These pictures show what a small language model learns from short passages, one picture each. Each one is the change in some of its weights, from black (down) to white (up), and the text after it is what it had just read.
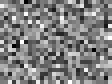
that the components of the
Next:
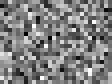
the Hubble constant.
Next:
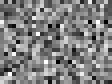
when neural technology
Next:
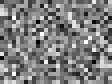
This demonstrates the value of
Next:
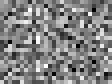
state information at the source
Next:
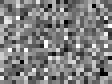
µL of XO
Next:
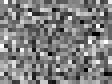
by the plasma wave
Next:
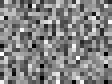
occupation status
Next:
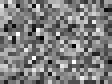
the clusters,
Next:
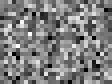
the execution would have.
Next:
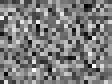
very similar in both cases.
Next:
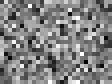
koju imamo
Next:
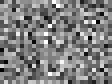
on one another that are
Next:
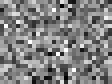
Shuning uchun
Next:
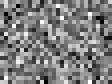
the prosecutor's
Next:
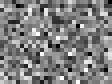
A top-down
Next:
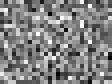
total kendaraan)
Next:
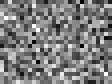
10\% off the
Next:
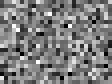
and international partners
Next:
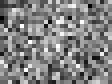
sources, Book
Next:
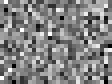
chemo attractants are
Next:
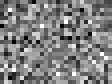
y la virtualidad
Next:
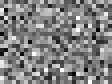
da distância
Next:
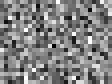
uma emboscada
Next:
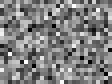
authors believe that
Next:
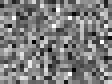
objectively measurable
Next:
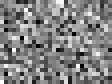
Figura 3: Paul
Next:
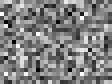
improvement per visit
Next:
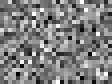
For simplicity, we have
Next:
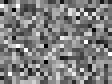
peripheral arterial
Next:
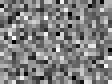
W}_p - {\mathcal
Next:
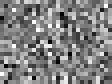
fost pe lista de
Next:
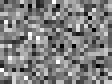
modules of treatment
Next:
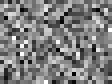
of rainfall process,
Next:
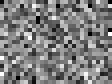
angular variable. For
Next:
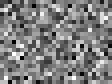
and exploitation of
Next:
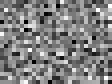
that quality is positively
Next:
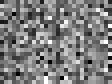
R. Kognitiv
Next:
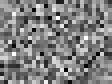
tank operating in a
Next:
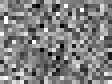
of a node goes
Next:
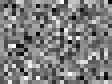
effectively frozen
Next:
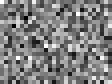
the PSH arises
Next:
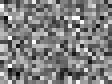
together with model
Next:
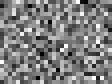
that magnitude,
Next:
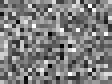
be of interest. In
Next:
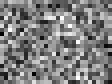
to die edge and also
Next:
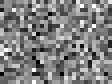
and extracellular
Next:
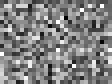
zonal winds
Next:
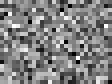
in quantum systems) to
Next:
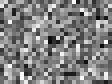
trained using cropped
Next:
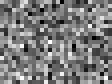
corrosione, che
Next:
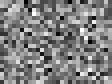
more and more clearly that
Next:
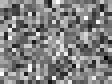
stem cells *in
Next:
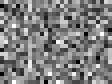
For this investigation,
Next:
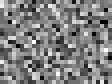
la investigación se
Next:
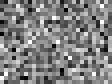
une dynamique de
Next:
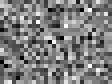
the social environment. In
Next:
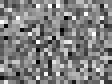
prever a saúde
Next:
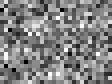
nostro gruppo
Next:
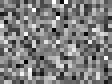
discrepancies with
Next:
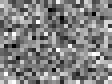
the accuracy of this
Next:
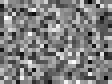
Hough transform} The
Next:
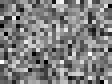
of observable quantities
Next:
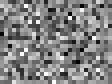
the field direction. The
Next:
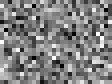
cargo que não
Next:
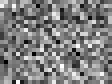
averaged parallel
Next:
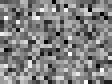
rings are joined by
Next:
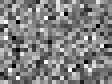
an important role in
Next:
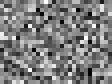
resin and the solid
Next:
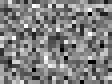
are the density matrix of
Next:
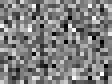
peixe tem uma
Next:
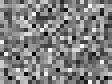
de los estudiantes
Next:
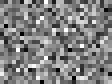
the site, exploring
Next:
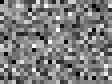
in the specific heat
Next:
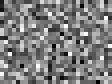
ability to encourage
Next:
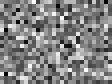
optimizer with a
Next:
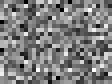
unos objetivos
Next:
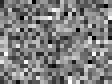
the doctor 2.
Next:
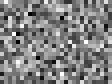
with a corresponding value of
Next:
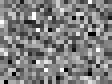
and mortality rate in the
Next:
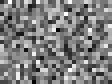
Panel (c) shows
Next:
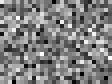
Lee, P. J.
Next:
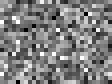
reaching the earth
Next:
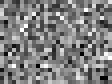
Ya'ni toqat
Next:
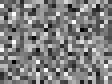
that the transcendental
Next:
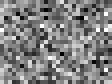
bunday tinchlik
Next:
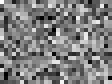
a standardized measure of biological
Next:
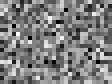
evaluating the eventual
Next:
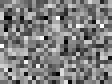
in the pH resulted in
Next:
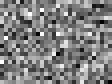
triangle edge if the
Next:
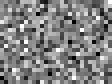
aspectos apontados
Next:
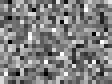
roots to be taken
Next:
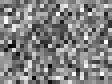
lattices and valence
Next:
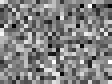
a positive exchange
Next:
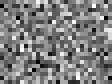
to achieve the
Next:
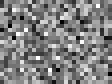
the two carboxylic
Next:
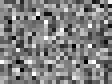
alluvioni sono
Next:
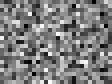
3 Right Heart
